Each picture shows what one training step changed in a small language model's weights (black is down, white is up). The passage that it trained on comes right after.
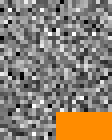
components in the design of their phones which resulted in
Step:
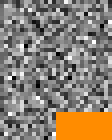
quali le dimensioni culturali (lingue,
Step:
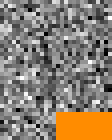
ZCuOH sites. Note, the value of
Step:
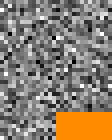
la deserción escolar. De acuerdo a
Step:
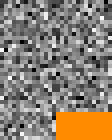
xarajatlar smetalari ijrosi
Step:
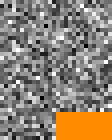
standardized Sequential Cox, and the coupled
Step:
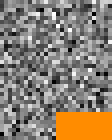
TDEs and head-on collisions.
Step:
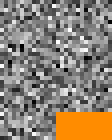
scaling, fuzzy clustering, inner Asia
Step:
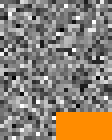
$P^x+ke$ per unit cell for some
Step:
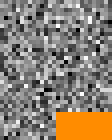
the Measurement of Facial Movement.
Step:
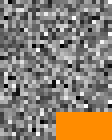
a singular possibility of surrealism. In
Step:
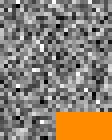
зоны побочных эффектов.
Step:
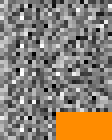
қулай ва замонавий
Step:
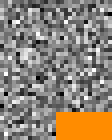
of starburst-driven galactic
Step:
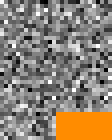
üreticisi olan Hoya, 1941
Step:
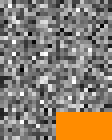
thuận lợi
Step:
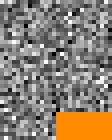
higher the project performance, so H2 is
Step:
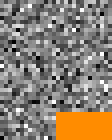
va 81,5 ozuqa birligi
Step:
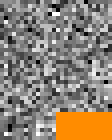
between water and acetone is probably present in
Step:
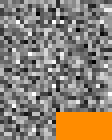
of systems done manually or perhaps with just
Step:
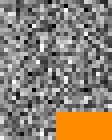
The OC curve of the QSS sampling plan using
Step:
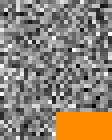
there already exists TEC anomaly. This situation will be
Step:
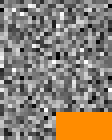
насильства та інших форм
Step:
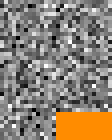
are shown; from top to bottom the dashed lines indicate the
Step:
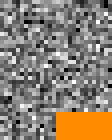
of $K>5$, for which the phase space of
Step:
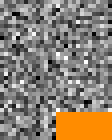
unit ($\phi_1=1$) indicates the leading
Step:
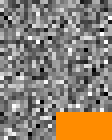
Из рисунка 7а видно,
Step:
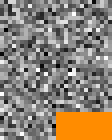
negara yang berbeda, secara garis
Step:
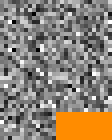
O‘zbekistonda kambag‘allar soni
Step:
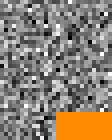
on GATT and WTO membership. *The
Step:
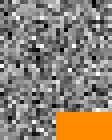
va tuzulishi bo'yicha tizimlarga
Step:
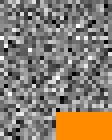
minimum at the critical angle $\theta_c$. The theory
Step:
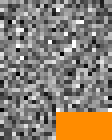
Модата за тези специални
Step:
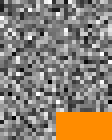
> 25) are the essential factors associated with the decline
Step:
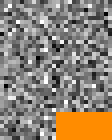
condition, the precursor (containing particles)
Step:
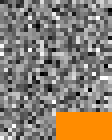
of the indenter. It allows for high accuracy of
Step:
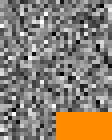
the impact force of the hammer and shear
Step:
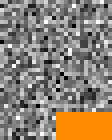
ахлоқий фазилатларнинг
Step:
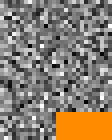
solitary and periodic waves of the equation for
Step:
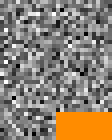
the inter-decadal changes among periods. This
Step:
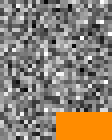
23.0 Results and Discussion Table 1:
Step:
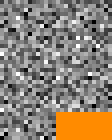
ulardan foydalanish samaradorligiga
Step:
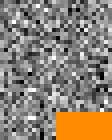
are perfectly satisfied. A ferromagnetic
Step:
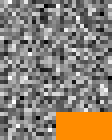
mathematics. Chang and Beilock (2016)
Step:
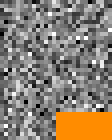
Degree centrality (plain node degree)
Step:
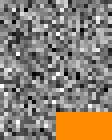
discovered in the SDSS), as well as
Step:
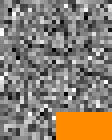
Diccionarios generales: incluyen cada
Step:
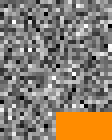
that they sent raped, tortured,
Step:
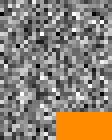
почвы улучшается,
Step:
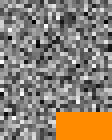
Relationship Between Knowledge and
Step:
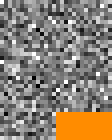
are calculated using $50$ bootstrapped
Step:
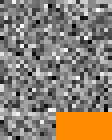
value), while the choice which mode $\theta_i$
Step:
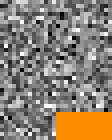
$n_0$ and energy gap $\epsilon$. It
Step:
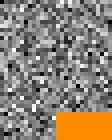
323); en revanche probablement sans
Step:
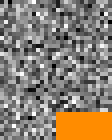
are shown together with ring-image models obtained with
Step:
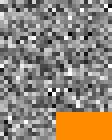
ayollarning jamiyat va boshqaruv tizimidagi
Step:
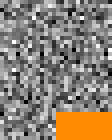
Findings We conducted a survey among those
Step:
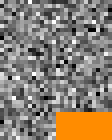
the strong dissipation regime, this result explicitly shows
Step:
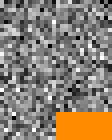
quenched disorder can be calculated as a second
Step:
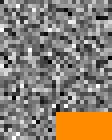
Física consolidava-se a partir de uma
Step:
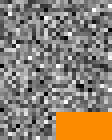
split gates is held constant. With increasing dot
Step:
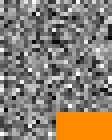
proposta neste trabalho — pode favorecer uma aprendizagem mais
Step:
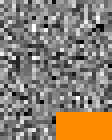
as a function of temperature with subsequent fitting to a
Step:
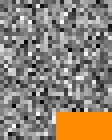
por CMV* Máster Universitario en
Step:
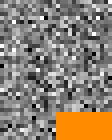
that helped them get back on track. This study
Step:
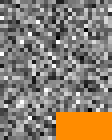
are therefore the backbone of a nation's
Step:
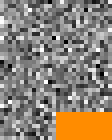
of work aimed at resolving contentious issues.
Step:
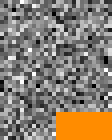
financial indicators for any investor or business owner,
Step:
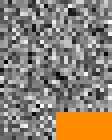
XIX are separated by 34 eV.
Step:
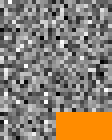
project in both MPA and MSP processes. However,
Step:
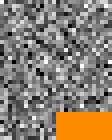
Socio demographic/economic characteristics of the
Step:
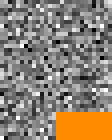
каби дизайнда ИГХ
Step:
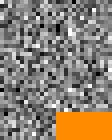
dunia diperkirakan sebesar
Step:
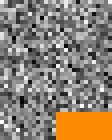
in urban population is higher compared to that of the rural
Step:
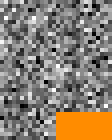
Abu Rayhon Beruniy nomidagi
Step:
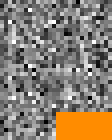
Yaşamdaki Yeri ve
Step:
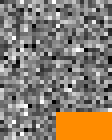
a shallow slope that is characteristic of
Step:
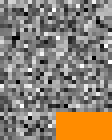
voltage variable source, a charge integrator and a temperature sensor
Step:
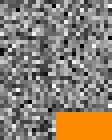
magnitude along the y-axis. The cluster parameters, including
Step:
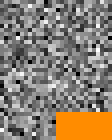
of the grand spectrum discussed in the text. Here,
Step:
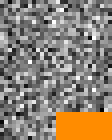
dichroic beam splitters are also adapted to
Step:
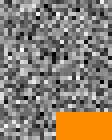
- 23 21 Staat O (nog te
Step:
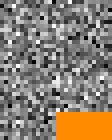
of possible prices is finite. Therefore, we denote by
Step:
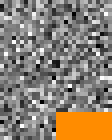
qubit. It involves the projector
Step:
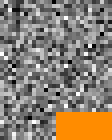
ароматическим соединениям) и
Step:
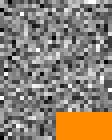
determination Q-factors of dielectric resonators
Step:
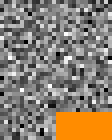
vitamin D levels and paediatric
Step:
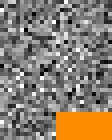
define a scientific problem. But there is a
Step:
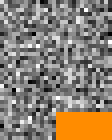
graphitic structure, from 2727 cm^{-1}
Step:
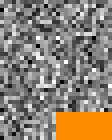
à Tosse em Pacientes com
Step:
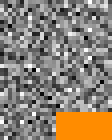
hasil kerja dan tindakan yang
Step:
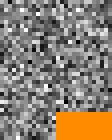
Hinduism in three aspects. Firstly,
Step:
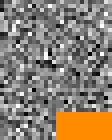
can sit at their computer, not just writing code
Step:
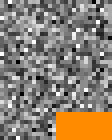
rund um soziales Engagement,
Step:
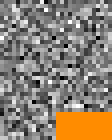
workers, specially those of the structural type that were
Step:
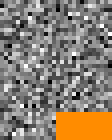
energy to power the computers solving the problems.
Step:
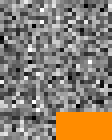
are adjusted according to the following rule
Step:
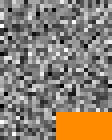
a web-service (instead of a
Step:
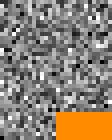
Social Sciences, University of Yaoundé,
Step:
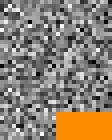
p is replaced with a variable, then the new
